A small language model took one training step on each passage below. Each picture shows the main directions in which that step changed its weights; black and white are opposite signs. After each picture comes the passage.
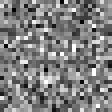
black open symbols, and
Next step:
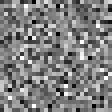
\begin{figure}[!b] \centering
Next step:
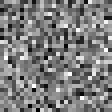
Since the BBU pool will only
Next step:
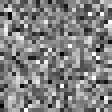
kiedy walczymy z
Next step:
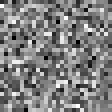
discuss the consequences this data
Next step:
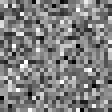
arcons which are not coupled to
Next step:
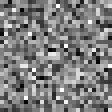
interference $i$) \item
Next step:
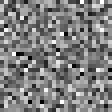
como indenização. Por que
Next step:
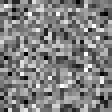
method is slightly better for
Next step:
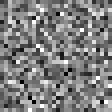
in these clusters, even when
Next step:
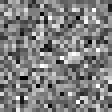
the vertexes of tau creation
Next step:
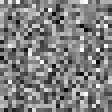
de un nuevo paradigma en
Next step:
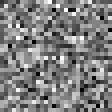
uses a large scale Ring
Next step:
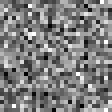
not to incur opening
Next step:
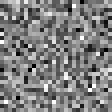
Odonto**. São
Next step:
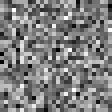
sample with the He fluence of
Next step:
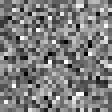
difficulties. The result of these
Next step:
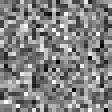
shows the influence of the piston
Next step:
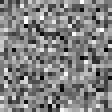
Weigelt knots seen at
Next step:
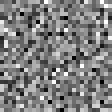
commercial DBMS,
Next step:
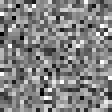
de formation hybride :
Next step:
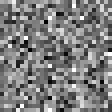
process shown in Figure 2. The decay
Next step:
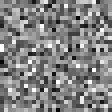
Partially known dynamics &
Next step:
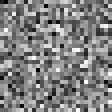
$\mathrm{sech^2}$ structure
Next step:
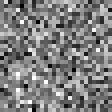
points in the design space of
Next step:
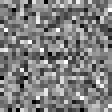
kappa/The prevalence- and
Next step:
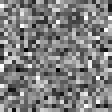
criteriile în contextele
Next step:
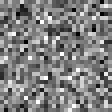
workshop}. In:
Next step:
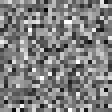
ir būtiski, lai
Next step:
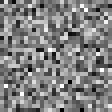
to identify visibility
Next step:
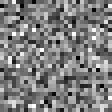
revolutionize the tests of
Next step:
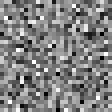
are very similar to those found
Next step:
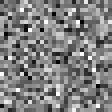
(Congiu et al.
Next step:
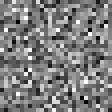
superconductivity, appears to
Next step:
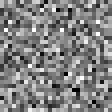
о содержании
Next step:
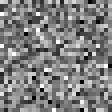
deviated slightly from their
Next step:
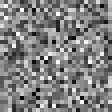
liquid layer by
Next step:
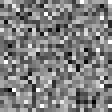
figura 7), áreas
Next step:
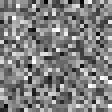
diplôme et de niveau
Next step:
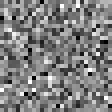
use of play-based, information and
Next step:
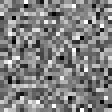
to a tip-sample distance
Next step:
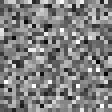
Jákli B., Cakmak
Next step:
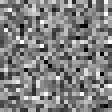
permet à l'entreprise de
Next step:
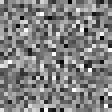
The $\chi N$ annihilation bound
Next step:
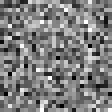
vida. MEMORIAS
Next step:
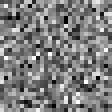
zamanın bilişsel
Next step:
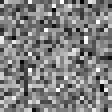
a tool for the improvement of
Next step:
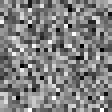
dependence of the measured shot noise
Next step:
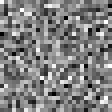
glicêmico, o
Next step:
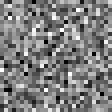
biri bo'lin xizmat
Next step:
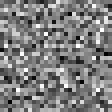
also shown. Figs. \ref{fig
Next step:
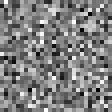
$Gr_m$ of the
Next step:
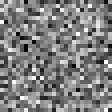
дуже короткий
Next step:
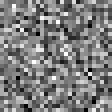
provider's observed outcome rate
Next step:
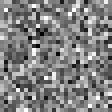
que apresenta as associações
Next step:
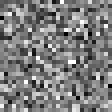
= {Nature Reviews
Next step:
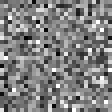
validated by two Ph.D
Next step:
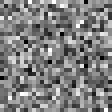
transition. The graphs for
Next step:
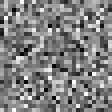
kemajemukan ini juga
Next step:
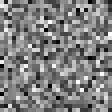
luoghi privilegiati
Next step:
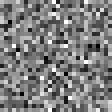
Ar bog'lari uchun
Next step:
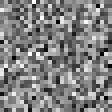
regardless of dimensionality.
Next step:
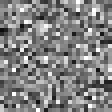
The Monkhorst-Pack
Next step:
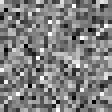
chunki bu yondashuvlar
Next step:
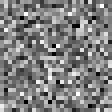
deja cunoscut, deci
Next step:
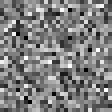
In that work, they solved the initial
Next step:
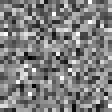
in negatieve zin
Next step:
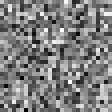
por entornos sociais, como
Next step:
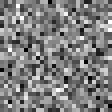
ta'limdan boshlab
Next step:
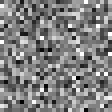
profesional en Chile.
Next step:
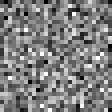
الحاجب في
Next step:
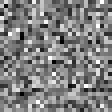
conducted a retrospective analysis
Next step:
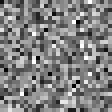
exclusividade, convivendo
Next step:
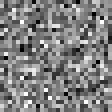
full spectral resolution at
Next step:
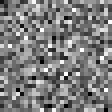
прямокутника зі
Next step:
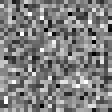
matrices. In the following, we
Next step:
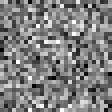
decays, washout effects
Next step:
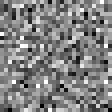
fiscales ou par des retenues
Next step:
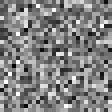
in Teilen bereits
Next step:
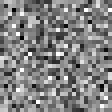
2. Rune Diyarı
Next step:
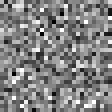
a társadalom
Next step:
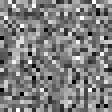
probing of the electromagnetic field
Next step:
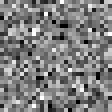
materials can be designed,
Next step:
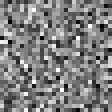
middle, and bottom
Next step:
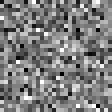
kelinadi. “Har
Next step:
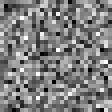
Тушканов //
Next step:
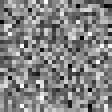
axis. During the analysis of
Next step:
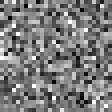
kuchaytirish, diniy
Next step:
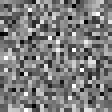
require atmospheric models,
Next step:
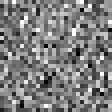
2025. Dados extraídos do
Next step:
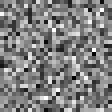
C decrypts $E_4$
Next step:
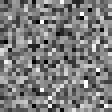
x^2}\right), \qquad
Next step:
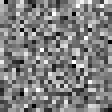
Callan, Harvey and
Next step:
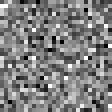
que se materializa finalmente
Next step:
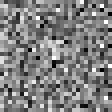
FORMATION OF
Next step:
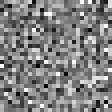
Fonológica, a
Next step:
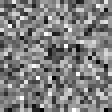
РФ указаны
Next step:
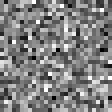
description the INCL2.0
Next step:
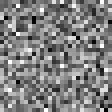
xizmat ko'rsatish va
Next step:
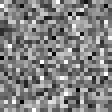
at the two distinct Co
